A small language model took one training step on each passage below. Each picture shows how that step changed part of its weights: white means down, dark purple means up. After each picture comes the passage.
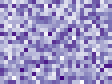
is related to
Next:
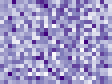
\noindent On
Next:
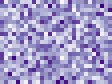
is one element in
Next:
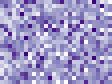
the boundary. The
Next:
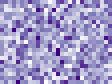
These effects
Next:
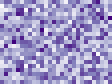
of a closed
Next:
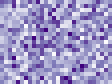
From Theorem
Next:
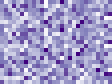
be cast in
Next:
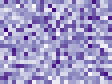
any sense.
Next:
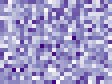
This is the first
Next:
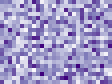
different from that in
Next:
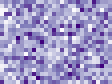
to the constructions
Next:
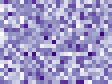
used to derive
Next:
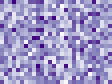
so that:
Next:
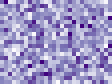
an inflow
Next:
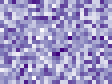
that the difference
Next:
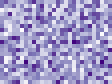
when forming
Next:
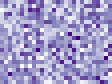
for each level as
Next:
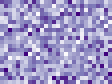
the evident
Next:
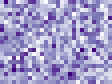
with OM3
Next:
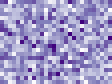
This increase in
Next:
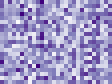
an almost
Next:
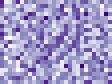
homomorphism $s
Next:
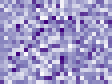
and require only
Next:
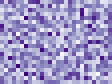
we know that on
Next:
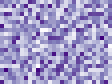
we can transform
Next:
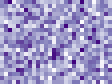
radial data
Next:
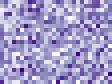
for the curve
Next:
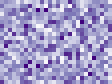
collected in
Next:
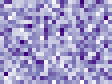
ordered set
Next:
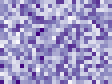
have $$
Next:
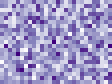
properties of transition
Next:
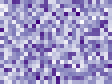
how to
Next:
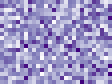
there exists a corresponding
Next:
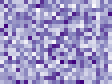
rule and
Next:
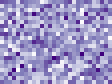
M \longrightarrow
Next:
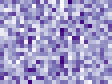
following set of
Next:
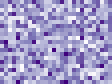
provide evidence
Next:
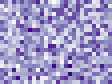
The following statement
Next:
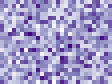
only interested
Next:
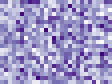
The lemma
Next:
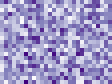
used for the
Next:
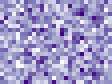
height above the
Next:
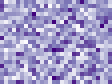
moment and
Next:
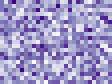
the sense that
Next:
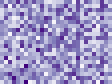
a time function.
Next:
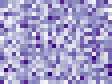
by partial
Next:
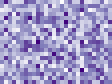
parameterized by
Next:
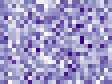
columns where
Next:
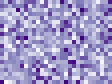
I)$ has
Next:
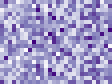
by Condition
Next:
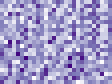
method, the
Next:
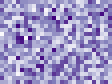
support of
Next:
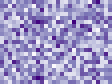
a distance
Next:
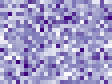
relation between
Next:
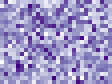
sake of
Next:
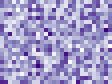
from observed
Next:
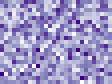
the possibility to
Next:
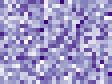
be taken
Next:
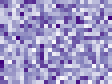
the context of
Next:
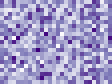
element methods are
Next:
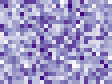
the proof of Lemma
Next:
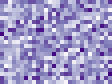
This motivates
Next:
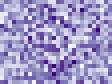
N$ such that
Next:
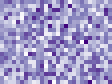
corollary on
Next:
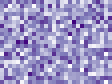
a finite dimensional
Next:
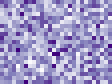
the interaction
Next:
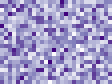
are expected.
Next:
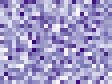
the measurements of
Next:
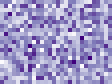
instead of
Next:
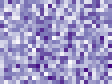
compact for $1
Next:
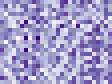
a study using a
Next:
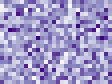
of the equality
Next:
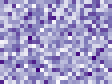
if the field has
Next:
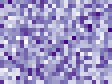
does not apply
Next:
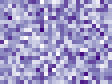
A few
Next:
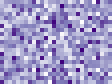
and so can be
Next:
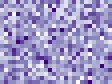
conditions. On
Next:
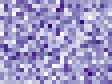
\lya power
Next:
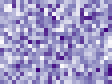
Let $\B
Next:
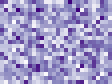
also shown for
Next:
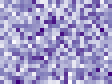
and $H$
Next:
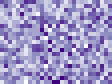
the randomness in
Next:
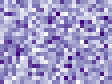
extent, from
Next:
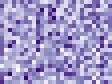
Net production
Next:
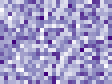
between LOR
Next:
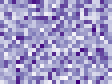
that the energy is
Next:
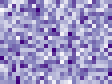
for instance
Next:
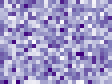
be well approximated
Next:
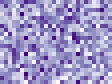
the theorem.
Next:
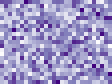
the Spring
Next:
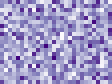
such systems is
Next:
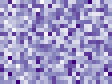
is proposed in
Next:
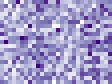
functions $ \mid
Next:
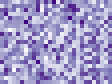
atoms in
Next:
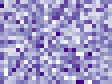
fields which also
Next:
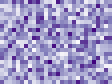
We consider that the
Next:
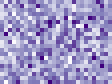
$B$ and
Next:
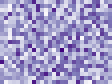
system is correlated
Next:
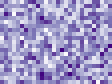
at the initial time
